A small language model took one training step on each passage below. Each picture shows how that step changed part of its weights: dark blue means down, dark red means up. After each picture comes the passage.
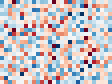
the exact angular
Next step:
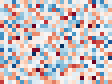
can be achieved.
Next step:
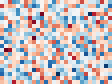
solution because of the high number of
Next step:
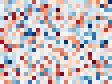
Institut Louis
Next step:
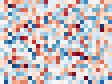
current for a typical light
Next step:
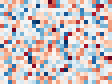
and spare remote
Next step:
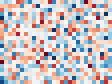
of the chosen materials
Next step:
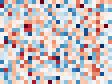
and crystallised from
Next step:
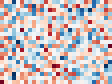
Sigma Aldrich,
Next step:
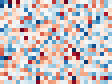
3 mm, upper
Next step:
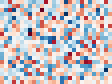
with the fact that the parameters of
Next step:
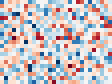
this section. \par Let
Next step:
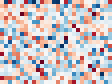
have to be larger than the
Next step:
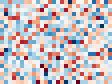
are more inclined to work
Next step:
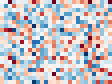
inter-class similarity is
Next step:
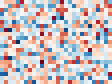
large values of the parameters are
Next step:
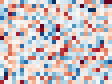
presents how Govender
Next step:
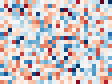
that provides seamless
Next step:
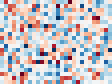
one of the reasons
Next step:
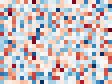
elongated structure of the
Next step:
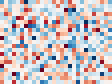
like the following scheme:
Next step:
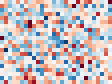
vast majority of
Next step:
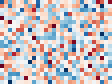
of two images. By
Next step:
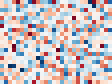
calculate the same pixel
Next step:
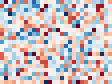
Dissatisfaction with
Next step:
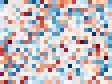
referred to in the
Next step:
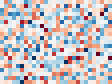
order to make sure we
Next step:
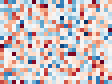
analysis, by minimisation
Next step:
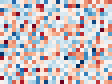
alone. At first
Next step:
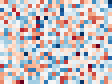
devoided of gas
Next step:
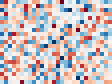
road safety and
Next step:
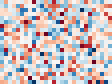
job-work. -
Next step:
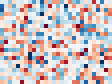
transcription polymerase
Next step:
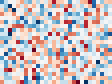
more than 70 ticks
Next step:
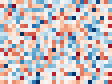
Newtonian dynamics in
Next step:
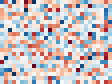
the process of constructing
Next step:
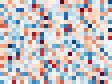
equation for the electric potential at
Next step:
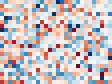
in the `thin disc'
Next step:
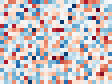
correlation between $A$ and
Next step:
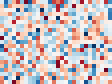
clays and initial fluoride
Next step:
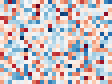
is judgmental.
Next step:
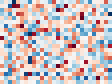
and methods Plant material
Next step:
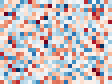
are supposed to be in
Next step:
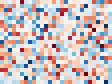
structures, we implement an
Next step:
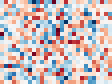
that produce blocking
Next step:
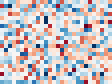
Middle East and
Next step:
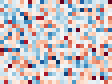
determine if it includes
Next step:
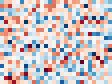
12% and the total number
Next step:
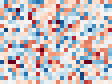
strong magnetic field on the
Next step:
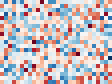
survive, but also be
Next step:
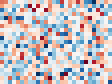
corresponding to outgoing
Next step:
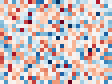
clinical practice,
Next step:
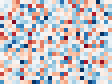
systems delegate dynamic
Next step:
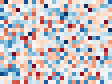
for real-time characterization of
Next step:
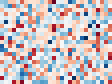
specific example - cosmic
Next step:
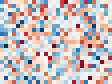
arising slightly
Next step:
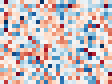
U follows a uniform
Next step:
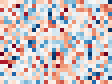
these features will require further
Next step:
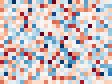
will be applied. The
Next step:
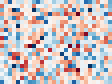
(Bernander et
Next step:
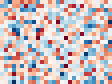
such external convective
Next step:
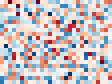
be clearly seen that
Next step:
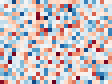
in particular is finite. This
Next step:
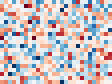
dynamical behavior in a
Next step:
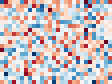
high excitation lines, will
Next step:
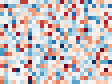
\item I have selected
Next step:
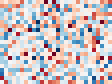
first predicted from text,
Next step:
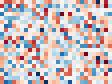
rat colonies and the
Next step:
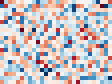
increasing $h\nu$
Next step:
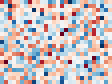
new subjects. The
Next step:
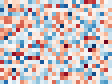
at 575 nm being
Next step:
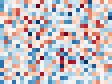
or over-subtraction
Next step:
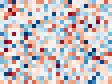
cognitive decline.
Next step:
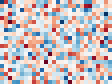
to clarify the
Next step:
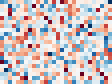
the only permanence, he
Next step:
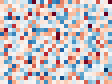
and charge content above the
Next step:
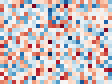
the process, in the case of
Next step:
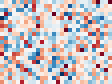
literature by indicating
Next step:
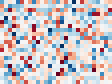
have seen significant improvement in
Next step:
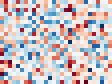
comprehensive learning experience
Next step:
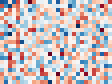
Edge detection,
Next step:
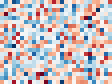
(for example, if a
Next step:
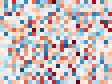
but barely passes
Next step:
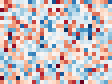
before SMOTE
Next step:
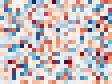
effective magnetic field acting on
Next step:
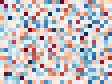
artistic but a
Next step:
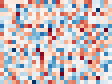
Armenia. This
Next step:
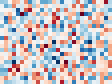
a straightforward approach
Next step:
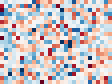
put different surveys on
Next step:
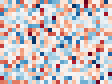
abundance was never large
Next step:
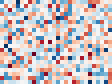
have also systematically investigated
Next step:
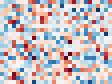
of suicide-related
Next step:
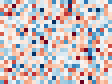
modern approaches to
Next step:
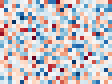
size of photosphere while
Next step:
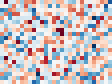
Fast research networks such as
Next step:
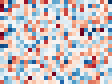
investor who knows
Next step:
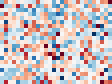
6 illustrates the
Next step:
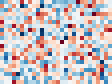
available due to certain
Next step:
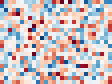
astropy (T.
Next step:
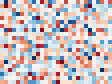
mass merger. The three
